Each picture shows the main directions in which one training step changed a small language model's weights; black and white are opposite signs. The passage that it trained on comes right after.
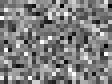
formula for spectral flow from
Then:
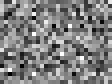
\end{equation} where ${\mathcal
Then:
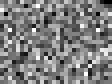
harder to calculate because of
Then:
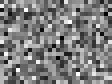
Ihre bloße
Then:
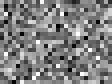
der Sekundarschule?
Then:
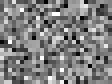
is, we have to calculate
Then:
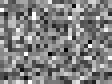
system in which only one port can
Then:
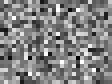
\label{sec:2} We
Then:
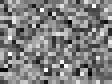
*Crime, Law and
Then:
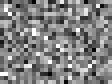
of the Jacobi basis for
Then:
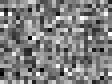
cases for reducts of
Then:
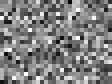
$x$ является
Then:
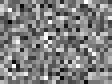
of the concentration function of
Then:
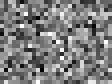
усилий всех
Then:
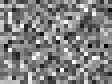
na rynku miały
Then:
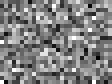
flow is conjugated to
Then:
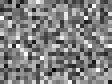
ways how to obtain the
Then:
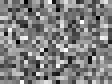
bucal de los escolares
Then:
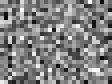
there exist a nonempty index set
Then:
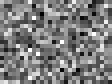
\cite{Co} a
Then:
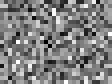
express the integrand of the
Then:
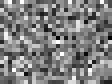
seems natural to increase the
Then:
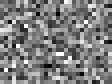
\int_{ ( \mathtt
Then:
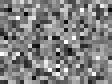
imperiyasining muhim
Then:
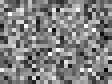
||)$ and, for each
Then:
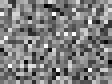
що у вибірці з
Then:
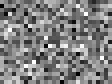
joined by a rational
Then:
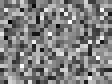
os ingleses haviam
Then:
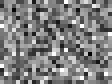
these ideas once we find
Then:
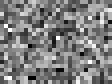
\bar{u} d x d
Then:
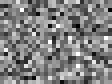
problems and innovations.
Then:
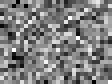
Choose an an algebraic basis
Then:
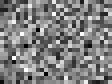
le pays. Les
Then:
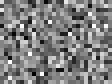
mavzusi ko‘p
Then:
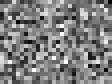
at \(\mu\) for the action of
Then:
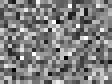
технологии 5G.
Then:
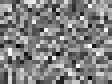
a fixed point of the linear series
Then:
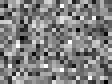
2. We define an inner product
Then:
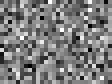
whose state space $\mathcal{P}$
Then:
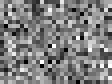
"Tratamiento de la
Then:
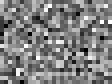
for $\nbI$, which we
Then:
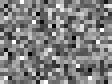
se criara, pues
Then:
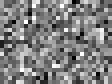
them as \emph{positive
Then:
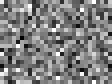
generated by $t_9$ and
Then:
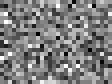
de muito sofrimento
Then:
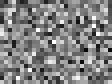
не были ли
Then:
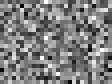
with zero Dirichlet boundary
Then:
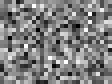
(Wen Zhou),
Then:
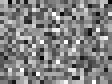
шиповников для
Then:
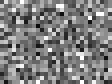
III Congresso
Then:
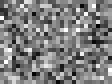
e assistidos sem
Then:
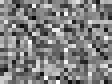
Aplicativo de Apoio
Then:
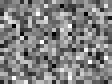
faecium*, ha sido
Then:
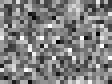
de dominación o la
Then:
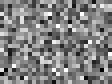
виде уравнение
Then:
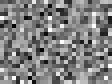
що основними чинниками
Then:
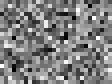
trace with respect to the $\mathbb
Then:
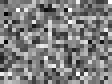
so‘zlar: xalq
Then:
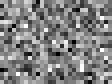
\longrightarrow} {\cal
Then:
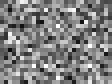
boʻlib, u
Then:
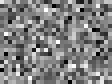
banklari qimmatli
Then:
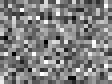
every annular link
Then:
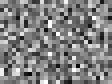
demersurilor (art.
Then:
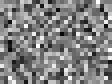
obese women of
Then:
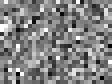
The paper discusses the relationships
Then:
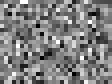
on the organism. It is
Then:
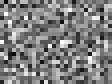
P35 Turismul este
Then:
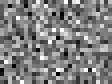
D$. \end{itemize}
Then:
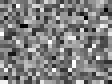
talab qilinadigan
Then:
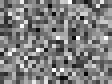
composed of $c$
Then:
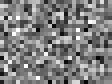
Suppose that some nonempty open
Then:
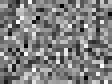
hamda jinoyatlarning
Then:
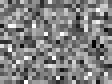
shevaga xos holda
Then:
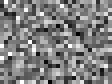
un terrain favorable
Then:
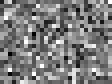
\end{equation} with the
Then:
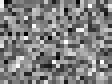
tentative de reprise en
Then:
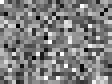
;Teaching and
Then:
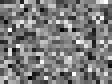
China }\\ \small
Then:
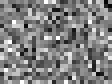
excretado de sus
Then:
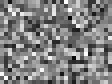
realization and protection of
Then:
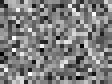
expand the exponential in
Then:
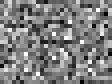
class) between the laws of
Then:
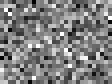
Tabela 3.
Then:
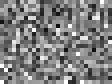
صادر في 7
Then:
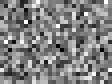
canonical injection}
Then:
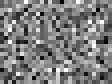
)\right), \ee where
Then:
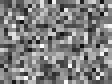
can be viewed as the
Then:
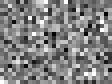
approaches after 300
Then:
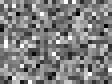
we have that \begin{equation}
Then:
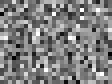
movimiento de
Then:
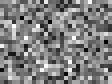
gdyż wiąże
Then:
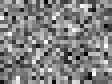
an assumption, their sizes
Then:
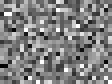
bilan belgilaydi.
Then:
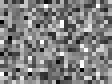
таким положениям,
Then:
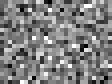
qo'llanma. –
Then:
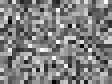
акад. РАМН
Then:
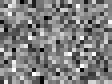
zwei Sachen?
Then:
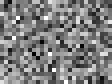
on the Weingarten matrix.
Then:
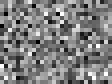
the Airy equation on the
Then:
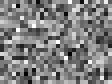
a certain full subcategory
